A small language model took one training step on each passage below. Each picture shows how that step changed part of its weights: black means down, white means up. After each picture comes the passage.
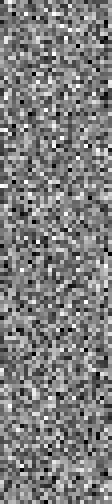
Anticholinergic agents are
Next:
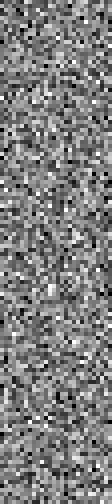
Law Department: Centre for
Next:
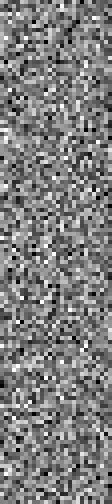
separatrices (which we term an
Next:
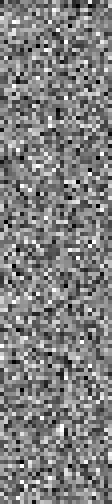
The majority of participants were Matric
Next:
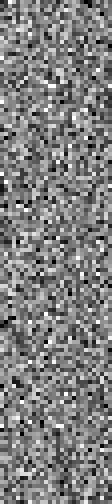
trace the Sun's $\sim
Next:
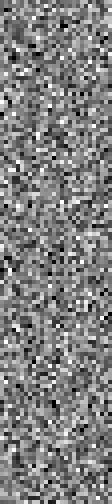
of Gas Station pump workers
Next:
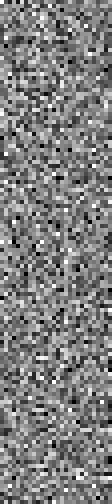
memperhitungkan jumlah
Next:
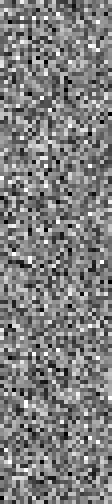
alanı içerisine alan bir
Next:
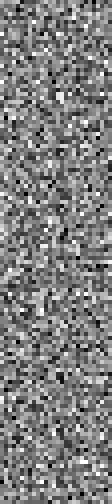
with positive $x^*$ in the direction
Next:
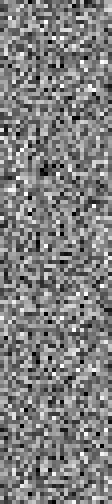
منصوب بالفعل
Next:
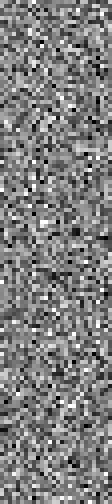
szakmai fejlesztés
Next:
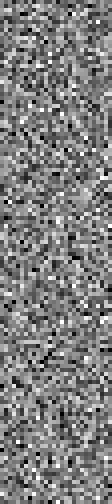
widen the resonances, leading in
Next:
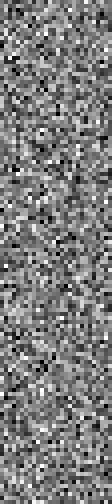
o prawidłowym
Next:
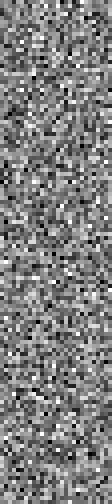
**Comparten vivienda** las
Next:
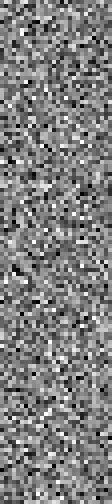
адміністративної та
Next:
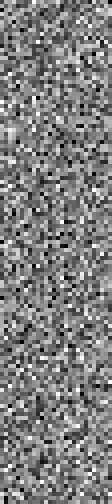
в гонке за власть,
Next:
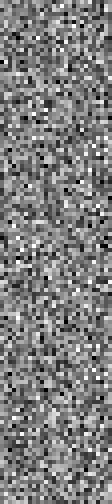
assessed using tactile and
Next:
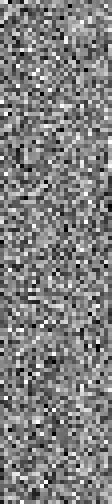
reduce conflict and improve
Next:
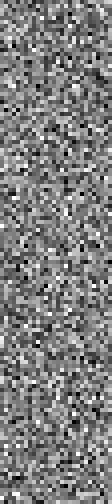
spectrum attributed to wind
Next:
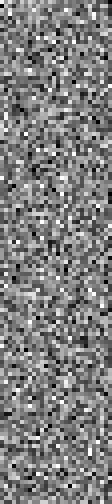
found in many literary works of the
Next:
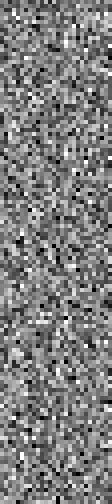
not require ethical approval.
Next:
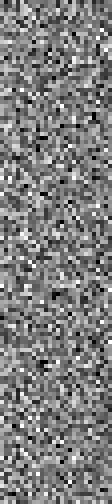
be determined. Thus we obtain:
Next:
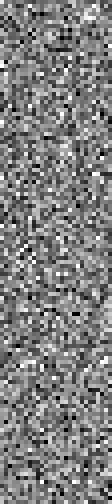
\mbox{for the sun and},\\
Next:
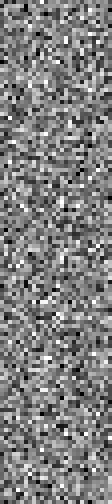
Quyosh energiyasi o'zi
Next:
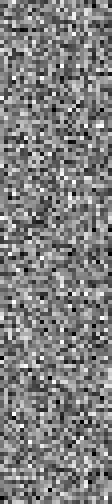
b), c), and e) of the same
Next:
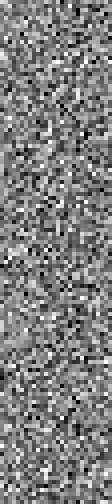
yordamida o'zgartirib,
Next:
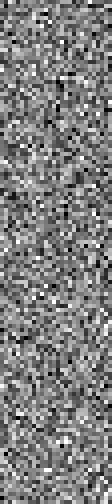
contato são as novas
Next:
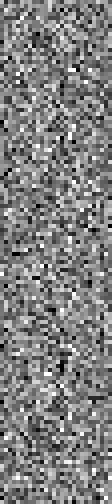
haqida qo'shiq”,
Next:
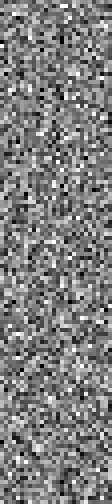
catalyse the regeneration of the
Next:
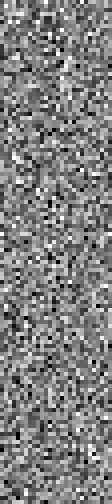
(2000). *La motivation au
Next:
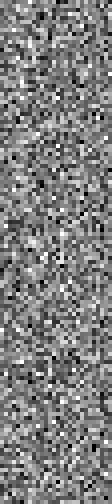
\cite{SEN1,SEN5} on
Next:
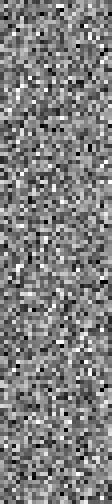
charge due to the pi-stacking
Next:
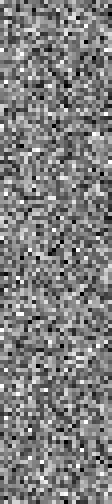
and only if a is odd. -
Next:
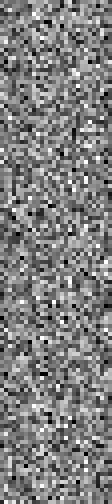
terenie całego
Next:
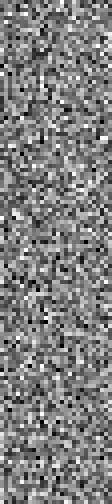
and that of $\Delta \omega^2$ in
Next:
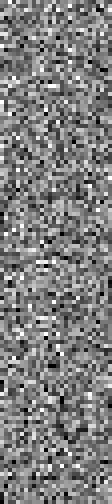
Dialnet: - Realizar la
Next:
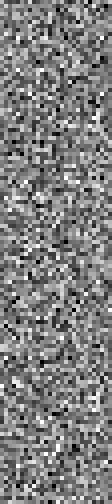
allow SMEs to access the most
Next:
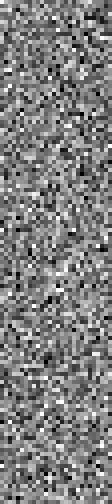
last equation, we have successively
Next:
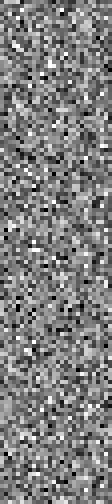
To identify new sources of male
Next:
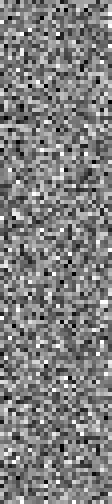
{\hat f} \times {\cal R} +
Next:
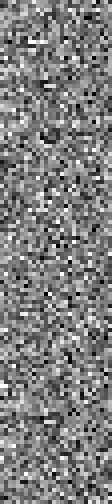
be noted that the variables considered do not
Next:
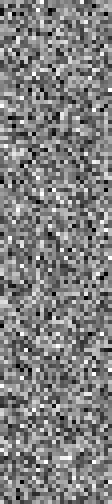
não apenas das pandemias
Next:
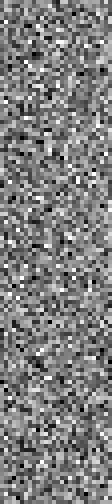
who underwent MI and in patients
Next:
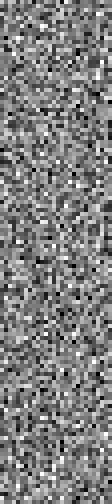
uchun birinchi planga
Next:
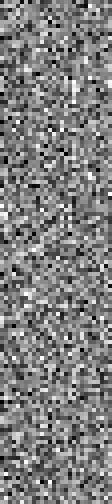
\emph{Most Helpful}). As
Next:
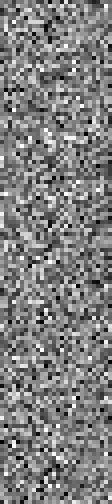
2.3.3). The soil samples
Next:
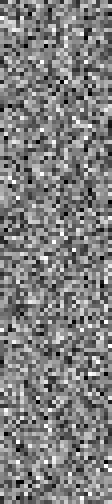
the previous ones by replacing
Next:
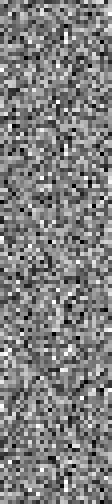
Em nossas pesquisas,
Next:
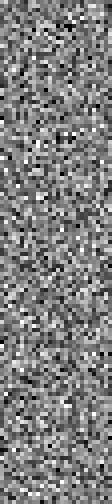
development to solve the local health problems,
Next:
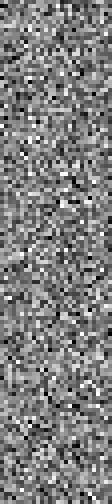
quyidagi oyna hosil
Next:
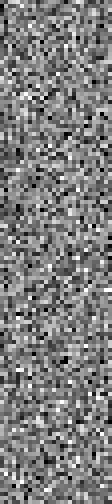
grows in tropical and subtropical
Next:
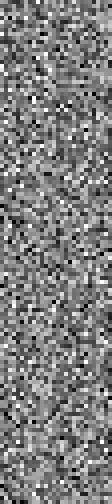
component are the x and y image
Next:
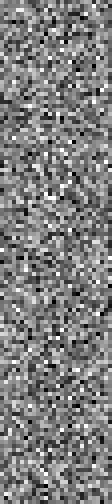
olib kirish hamda ulardan
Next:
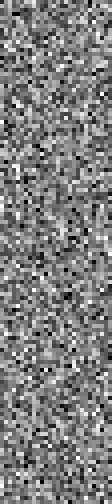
Health-Fog system for automatic
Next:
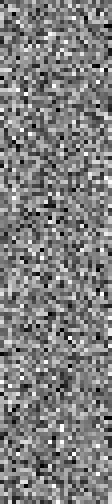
interaction ($H_Q$) (right)
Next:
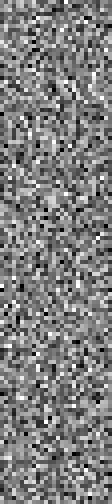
polysilicon layer. This second
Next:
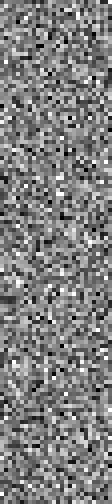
present ensemble of configurations.
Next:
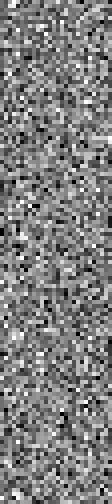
valuable comments that improved the quality
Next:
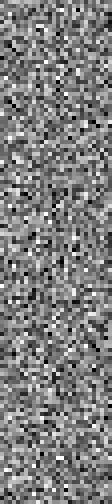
motor losses minimization through the
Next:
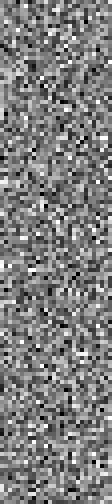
physics that appear well below the
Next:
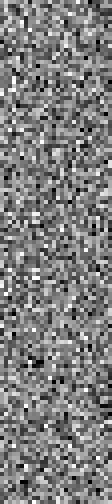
by the condition $E$ and |give
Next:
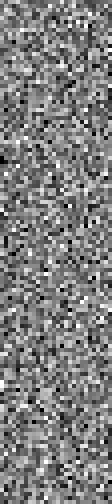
of a separation of variables and the solution of
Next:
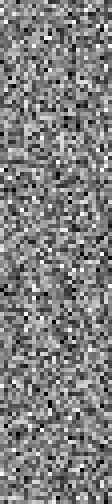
largo de su carrera, el
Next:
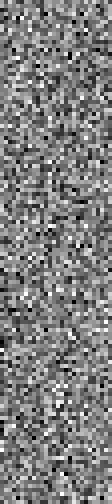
IgA above the upper normal limit.
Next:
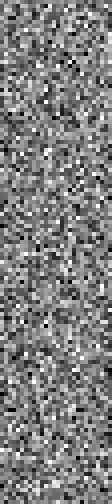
of time and can be gauged away
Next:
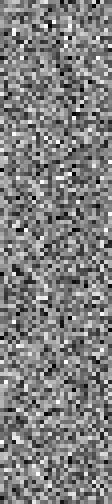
indicated two putative binding sites
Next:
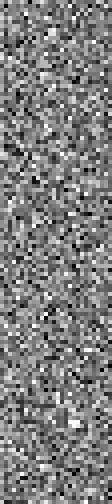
between the two hardest jets, and further
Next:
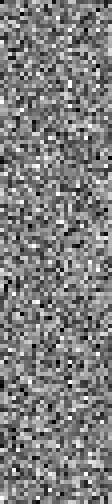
of the agents (purple) to
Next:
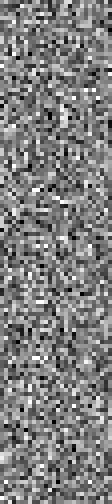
(14). Múltiples
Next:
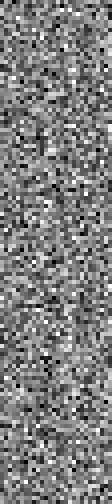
the participants was not found to be significant predictor.
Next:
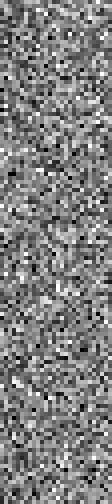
Холмуротова, Ш.
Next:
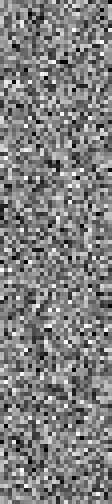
trial. *PLoS One*
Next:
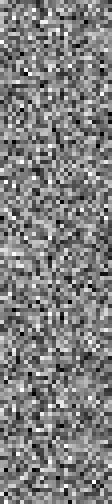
VA MA'NAVIY
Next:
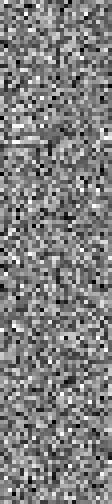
[1] A 2-4 line decoder which
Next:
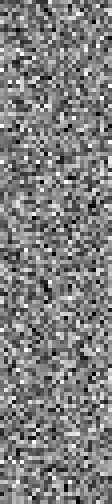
(1) Department of Physics,
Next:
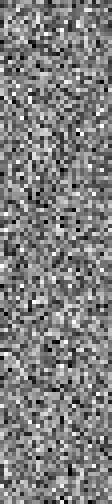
ma‘naviy qadriyatlari
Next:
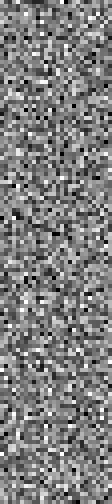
function of tuning parameter $p$. The
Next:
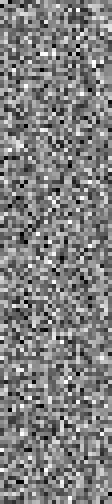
dalam huruf a dan b,
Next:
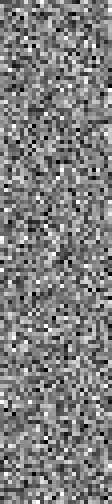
in the balanced case. As a sample
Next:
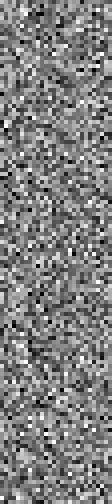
все необходимые
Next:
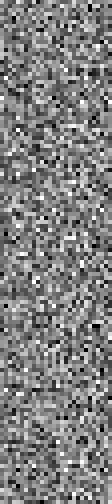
rotas. Isso sugere que a
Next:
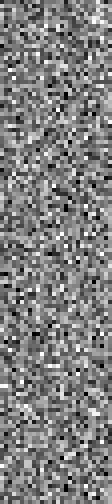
is in agreement with the mass models of
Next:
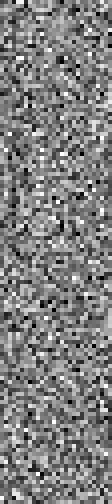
(teorii, zakony,
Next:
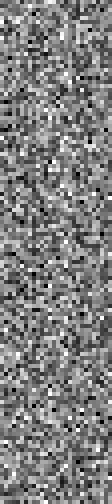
ishlab chiqarish hajmlari va
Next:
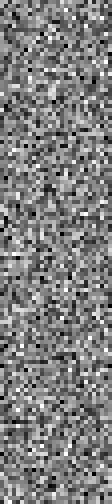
was 1 to 3 hours. After
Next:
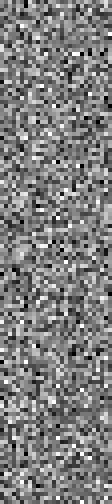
1. Dimitrijević L,
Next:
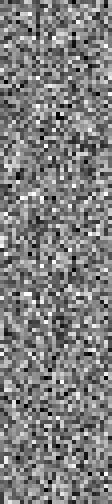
\caption{Phase diagram of the
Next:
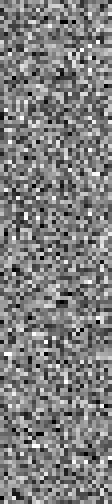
small external constriction (across both
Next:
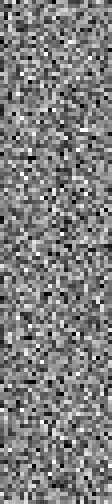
two main phases that are executed
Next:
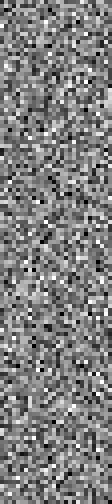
of the optimal bias current for the
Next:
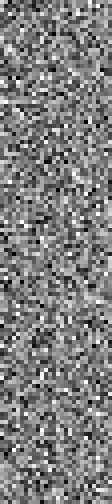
for the apparent difference in reference star
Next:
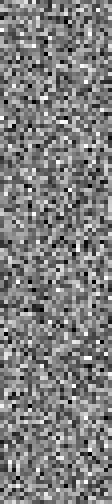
insights effectively while maintaining the integrity
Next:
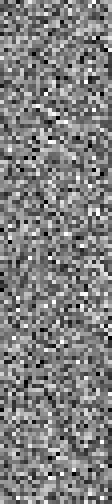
to the solar system barycenter using the
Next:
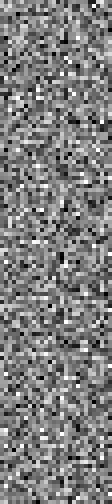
lahan yang dimaksud
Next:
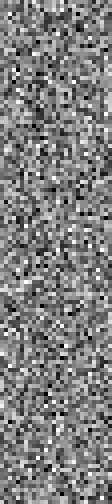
independent. We show the results of the
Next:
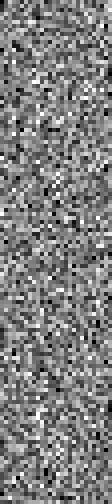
rate constant values were observed with increasing
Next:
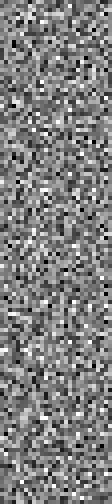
консервації і
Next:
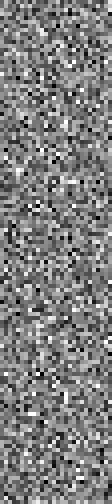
performing measurements on an ensemble of
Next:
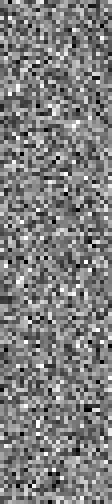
to ensure that it remains accessible
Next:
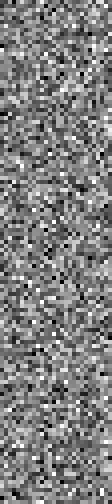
A.N. Enyashin,
